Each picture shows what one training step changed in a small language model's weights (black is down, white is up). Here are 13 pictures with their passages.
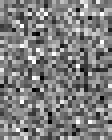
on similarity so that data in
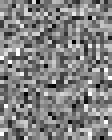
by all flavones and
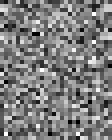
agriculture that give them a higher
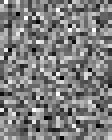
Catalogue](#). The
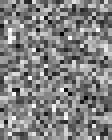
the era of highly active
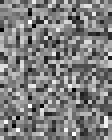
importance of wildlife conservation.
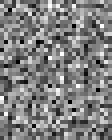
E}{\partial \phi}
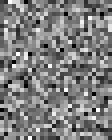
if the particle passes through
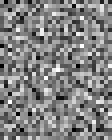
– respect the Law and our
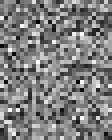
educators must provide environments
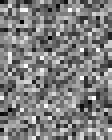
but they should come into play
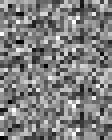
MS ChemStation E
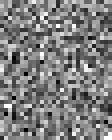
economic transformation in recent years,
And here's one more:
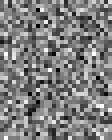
and Peter Sunde
